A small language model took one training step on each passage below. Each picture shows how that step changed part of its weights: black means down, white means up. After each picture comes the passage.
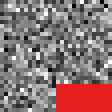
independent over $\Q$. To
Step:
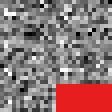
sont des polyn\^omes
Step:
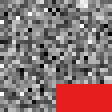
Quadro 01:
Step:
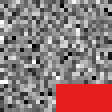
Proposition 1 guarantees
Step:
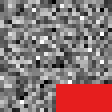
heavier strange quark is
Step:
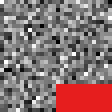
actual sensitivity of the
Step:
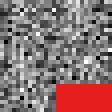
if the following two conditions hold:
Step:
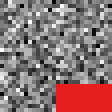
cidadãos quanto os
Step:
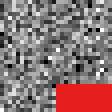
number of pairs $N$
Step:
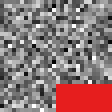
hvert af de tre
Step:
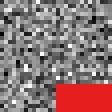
observation has implications for
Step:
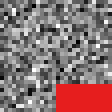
$\overline X$, endowed with
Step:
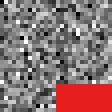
obtained from hLFQCD,
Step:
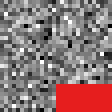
on $S_\epsilon(y)$ and
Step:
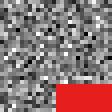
beruvchi ta'siri
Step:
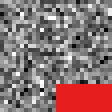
it is asking too much
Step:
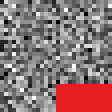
system will be considered. (The
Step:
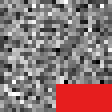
bottleneck of
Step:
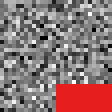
quando encontradas no
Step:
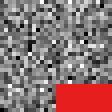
paper represents the results of program
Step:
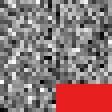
and others, which have proven
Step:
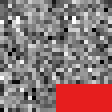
Mart 5). *Classic
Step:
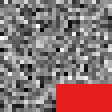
by automorphisms of the
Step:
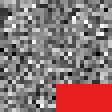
U_n$. In view of
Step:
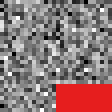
5. Смирнов
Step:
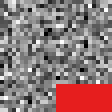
of intrinsic polarity and
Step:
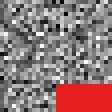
achieve superior
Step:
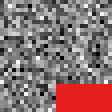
simulator, a free
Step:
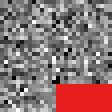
\gamma^\nu \right ]
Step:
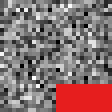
increasing number of parameters
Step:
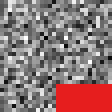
all cases for presolve,
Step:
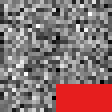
hand side we have $$
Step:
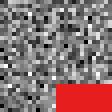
permissão da coordenação
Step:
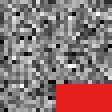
matched with a $U$
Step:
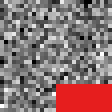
facilitando seus
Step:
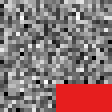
they use complex numbers.
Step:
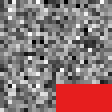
classroom activities (group
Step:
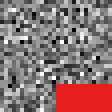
such kind of derivations of a
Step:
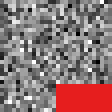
of Galavotti and
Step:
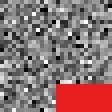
numerosas fuentes
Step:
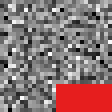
transform obeys \m{\h
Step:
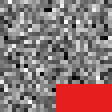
and natural numbers
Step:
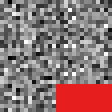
Yin, J. M.
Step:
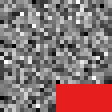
\ldots, y_n)$ given the
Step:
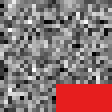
vertices, we find that
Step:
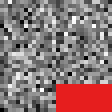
While the progenitor
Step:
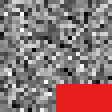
the vertex $x$. % by
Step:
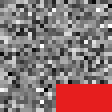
contexto o transmisión
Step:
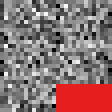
first notice that the choice of
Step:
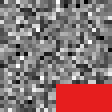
by a change of basis
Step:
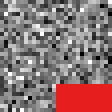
plays a key role in
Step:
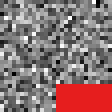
Note that one-step
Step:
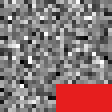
group graph $AG_n$ with
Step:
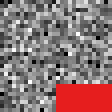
estimates the SFR of the
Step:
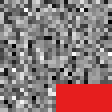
и на животных
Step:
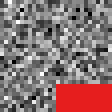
outcomes, there is growing
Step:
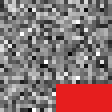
given by \begin{equation}
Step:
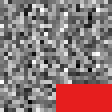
ramah lingkungan.
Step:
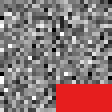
sa mundo sa mga
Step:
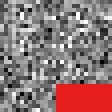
the institution and can make that
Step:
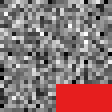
inset), we extracted a
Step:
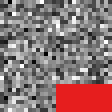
Dixon, S. L.,
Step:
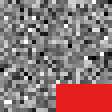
$\gamma(y)$ whose
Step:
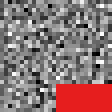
\item Our simulation
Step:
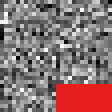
objects (right hand
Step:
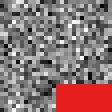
$P$ is the period
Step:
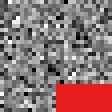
The edge labeling
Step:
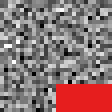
conseguono, con
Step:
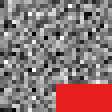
funciona como a
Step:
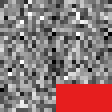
the median of those of the
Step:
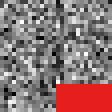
through typed MCP
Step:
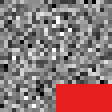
não deixar refletir
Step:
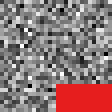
Elle favorise
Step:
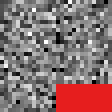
or more generally, a union
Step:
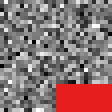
urug‘ bo‘laklari
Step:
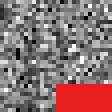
Har birimizning
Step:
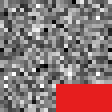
jasnej logiki
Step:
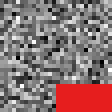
Nash minimizers,
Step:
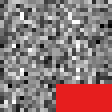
the masks that can be used in
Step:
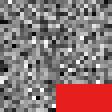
one. Note that a solution to the
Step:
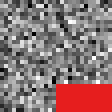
is Folgerung ii)
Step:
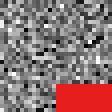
Dewasa Awal
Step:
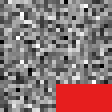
the same as the one required by
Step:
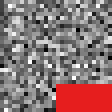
referente similar ao
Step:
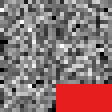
For our purpose, we need
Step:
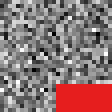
the Powell-Sabin
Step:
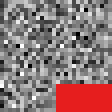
noted that the processing of
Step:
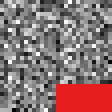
conditions are more similar to a
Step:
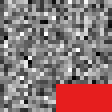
performed at the network
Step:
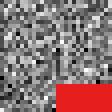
conversion efficiency of the initial
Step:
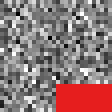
Analytical Journal of
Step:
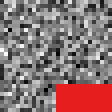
to the scanning direction, as
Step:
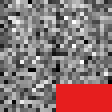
(1) What is the
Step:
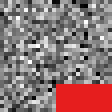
enter their trust level in a
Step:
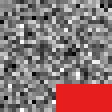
ağız grubu
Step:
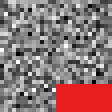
of scattering partial
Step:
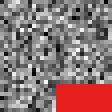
logical thinking, and
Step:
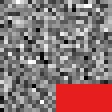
(top horizontal
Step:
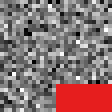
личное, но и
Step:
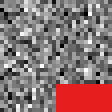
0. \end{equation}
